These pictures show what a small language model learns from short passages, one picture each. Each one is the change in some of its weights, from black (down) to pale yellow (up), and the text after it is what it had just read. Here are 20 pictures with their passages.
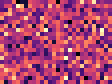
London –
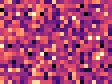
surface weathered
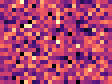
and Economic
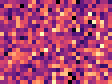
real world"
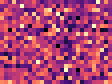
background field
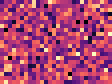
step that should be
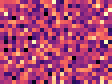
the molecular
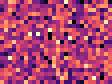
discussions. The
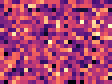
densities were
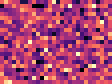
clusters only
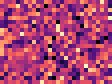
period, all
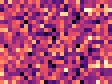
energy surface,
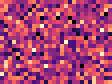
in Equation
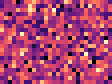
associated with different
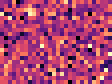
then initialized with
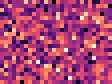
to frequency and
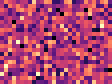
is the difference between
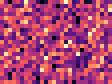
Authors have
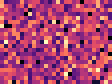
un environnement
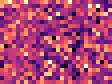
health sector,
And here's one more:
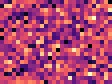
conclusion to
